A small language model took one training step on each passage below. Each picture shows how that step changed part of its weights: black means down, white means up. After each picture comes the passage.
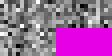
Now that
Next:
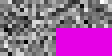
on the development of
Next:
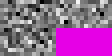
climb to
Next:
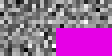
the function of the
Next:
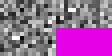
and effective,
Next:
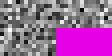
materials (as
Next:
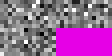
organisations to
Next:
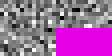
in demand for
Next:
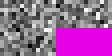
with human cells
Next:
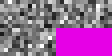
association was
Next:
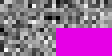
surface. Gas
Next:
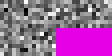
groups of designers
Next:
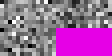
at fourth
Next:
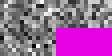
through repeated
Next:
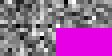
Because of
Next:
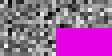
common name of
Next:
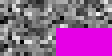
desire, knowledge
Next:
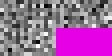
another and
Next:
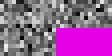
The growing
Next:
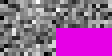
goods and services
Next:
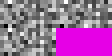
analysis was calculated
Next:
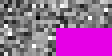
their educational level
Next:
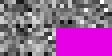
The growth of
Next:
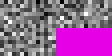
not intersect
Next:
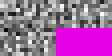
all, the
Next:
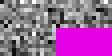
overall knowledge
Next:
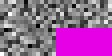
to his
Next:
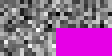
cure for the
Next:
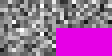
was forced to
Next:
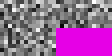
designed to
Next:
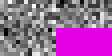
each. The
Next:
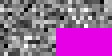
other words,
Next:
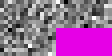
cells which are
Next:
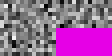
rendition of
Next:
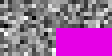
primary objective
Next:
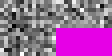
over a large range
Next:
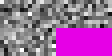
regions for
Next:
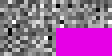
was common. -
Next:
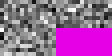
efficacy can
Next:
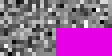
the prevalence
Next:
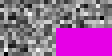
off with all
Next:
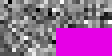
vertical red
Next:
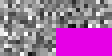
from all of
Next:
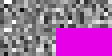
is used for the
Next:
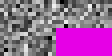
to the ability
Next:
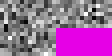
of them were
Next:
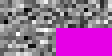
to listen
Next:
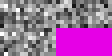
First, we
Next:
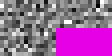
this extensive
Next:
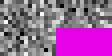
showed a lower mean
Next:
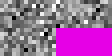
terms of time
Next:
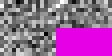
the combined
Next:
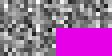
showing that it
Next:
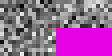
the wearable
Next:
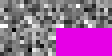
built on a
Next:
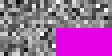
the range of
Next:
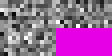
as a technique
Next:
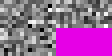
number of use cases
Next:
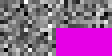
common organic
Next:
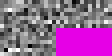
the list of
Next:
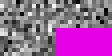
our advanced
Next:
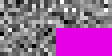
the electron
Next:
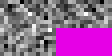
adapt to learning
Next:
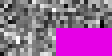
consent process,
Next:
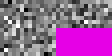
spaces and
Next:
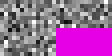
in various educational
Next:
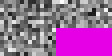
loss was
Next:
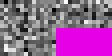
analyzing factors
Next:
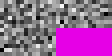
students' interest and
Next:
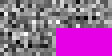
in enabling
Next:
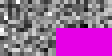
1 relative to
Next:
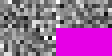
on filter paper
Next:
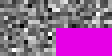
church is
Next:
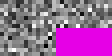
at the end is
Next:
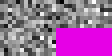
potentials for
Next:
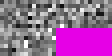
global science
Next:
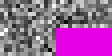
to improve students'
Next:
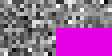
on 7th
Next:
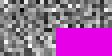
not provide for the
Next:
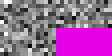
integration poses
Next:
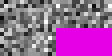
this level,
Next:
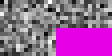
fits well.
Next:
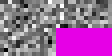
Very effective
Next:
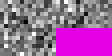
of the operative
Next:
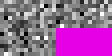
years. China
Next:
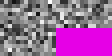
well as the power
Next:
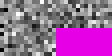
on Structure and
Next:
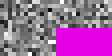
way to fill
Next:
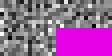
a first experimental
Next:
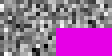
most often described
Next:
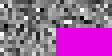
it is visible
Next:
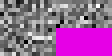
the ground
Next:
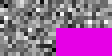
in animal
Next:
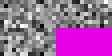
economic feasibility
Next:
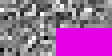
cases, they were
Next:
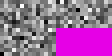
because you are not
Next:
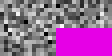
of interest.
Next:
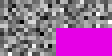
shown). Our
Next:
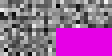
as an experience
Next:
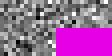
learning experiences
